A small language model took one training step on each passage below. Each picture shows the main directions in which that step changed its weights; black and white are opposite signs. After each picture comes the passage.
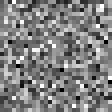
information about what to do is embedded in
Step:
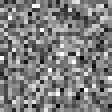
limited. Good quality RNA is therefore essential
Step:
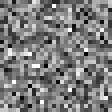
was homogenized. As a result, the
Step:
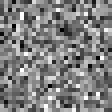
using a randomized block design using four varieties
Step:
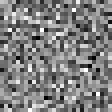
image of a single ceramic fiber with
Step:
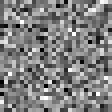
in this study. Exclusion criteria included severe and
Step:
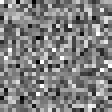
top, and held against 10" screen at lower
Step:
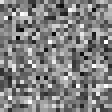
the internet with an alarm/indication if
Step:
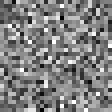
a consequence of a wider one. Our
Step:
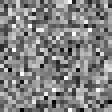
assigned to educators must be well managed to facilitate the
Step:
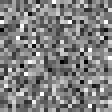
shows that solidification coefficient varies with
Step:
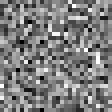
it is suggested for Dawanese people to
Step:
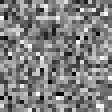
environmental impacts of AM via Fused
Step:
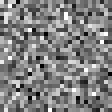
homepage. NOTE: Next
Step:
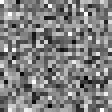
Jeff. 2015. "A Peek at
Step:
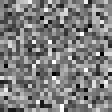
doses for sunflower crop.
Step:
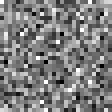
The current preliminary design is based
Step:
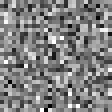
grant standing for protection of a collective
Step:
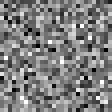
and Road Initiative provides certain development advantages Central
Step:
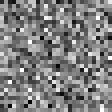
fungal species. These outcomes should be taken into
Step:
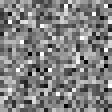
code snippets and produce relevant
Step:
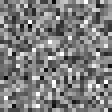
who enrolled participants, and who assigned participants to
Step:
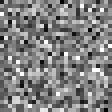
These were Austria, Germany, USA,
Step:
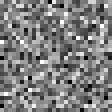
flood regulations ES supply is provided by the forest
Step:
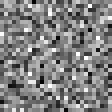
the unsaponified material was extracted with
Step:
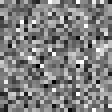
(mean values of 2.95 and
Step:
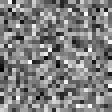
on the hedonic test survey questionnaire for
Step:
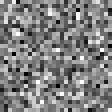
repeatability of measurements, which are critical for
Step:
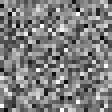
y, \text{ or both } =
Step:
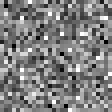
marine management are taken in the area? How,
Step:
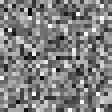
universal space of isomorphism classes of
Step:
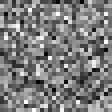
of pregnancy, childbirth,
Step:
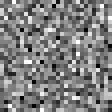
potential is introduced by manipulations that mechanically
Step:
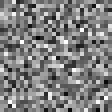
a Professor, Department of Civil
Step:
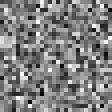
clever re-writing of G
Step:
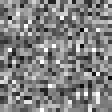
cultivated crop type maps consisting of: -
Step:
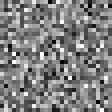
origin along with the king and the
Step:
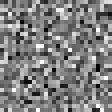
of the foregoing literature review discussion, the following
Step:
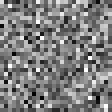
pH 7.0. Others consider pH
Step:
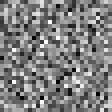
and Patient Health Questionnaire-9
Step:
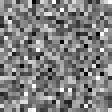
studies the dilemmas that new ventures
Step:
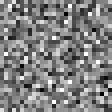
approximate problem-solving techniques for the SAR
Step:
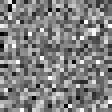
systems in the splitting scheme is following
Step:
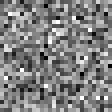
help teachers to make mathematical learning relatable to
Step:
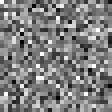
process of the political party followed the top down
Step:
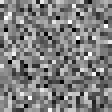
Relationships of Commercial
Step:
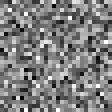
could include their own data in the database and play
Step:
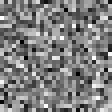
are eaten raw and cooked as
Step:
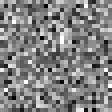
intersectional approach to understanding F2F
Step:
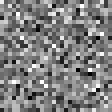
This effect can be seen in Fig. 4.
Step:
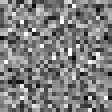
information to the cloud by the internet. People
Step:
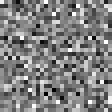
Table A3: Confusion Matrix for
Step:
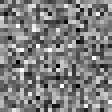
for autonomous swarms of
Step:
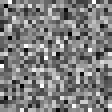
include “How anxious have you
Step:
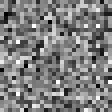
elder abuse and other forms of
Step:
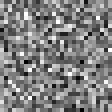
determining how people vote. This phenomenon of
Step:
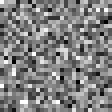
the increase of cell wall thickness below the
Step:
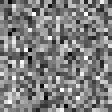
OSP send back times. To model these
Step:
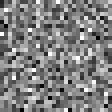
networks is in-cable network coverage estimates as
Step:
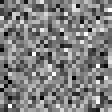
- Positive Points with Extracted
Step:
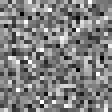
it is easier to link fractional calculus
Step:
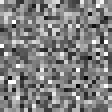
A schematic illustration of loading condition
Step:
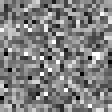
is individual and collective in Indian narratives,
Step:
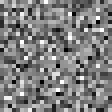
of the youngest cohort
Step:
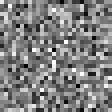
gold NPs etc.) and organic
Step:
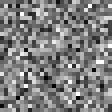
the Chi square probability value is greater than
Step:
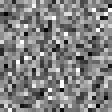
wrote in their article titled
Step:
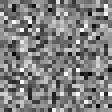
N 384 Optimistic Pearson
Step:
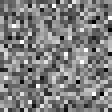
sample per day, per month and presented as line
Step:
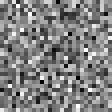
mortality. F. Statistical Analysis Determination
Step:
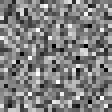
definitions of sustainable development can be accepted. These
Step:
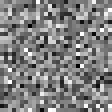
alkenes, a vibrant community
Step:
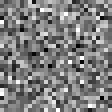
jump, wall squat test and
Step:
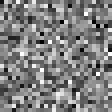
resistance gene product, we measured total transcription during
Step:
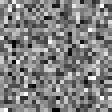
sentences and therefore it is hard to draw robust
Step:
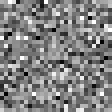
three-dimensional objects, modeling complex graphic
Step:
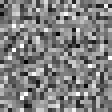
hard tissues in all trimesters of
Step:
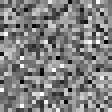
for Analysis and Research in Mathematical
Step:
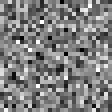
in their cores, sdB stars
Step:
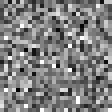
- *Unknown landmark positions:*
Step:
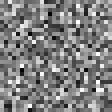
braking) of a multi-link
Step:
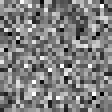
her PhD in language education, Indiana
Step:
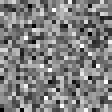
aid in a Rapid recovery and
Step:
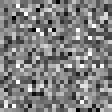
Benefits most often targeted or identified include
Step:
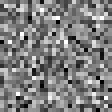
AND THEIR DERIVATIVES
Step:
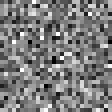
METHODOLOGY A.
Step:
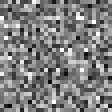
by medium and long chain fatty acids that
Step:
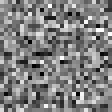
Z. H. Putra, G.
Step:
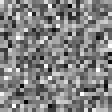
manufacture. In comparison, target material for the production
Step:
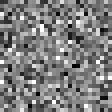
exposed to Mobile Task Based Learning
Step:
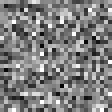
baths where ultrasonic energy
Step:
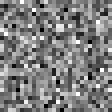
estimates and the expected cost-function distribution.
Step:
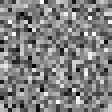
Figure 5 Heat-induced changes in
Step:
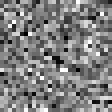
*"Metadata records produced by
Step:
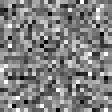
– Statistical analysis; - D – Data
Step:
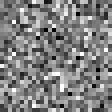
syntagmatically linked to the targets by the
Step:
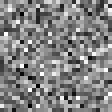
collecting trophy samples of weapons
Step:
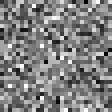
the delivery of a grossly hydropic
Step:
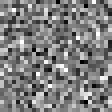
It was however recommended that parental education programs
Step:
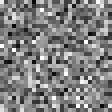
treatment. This study was conducted according to the guidelines
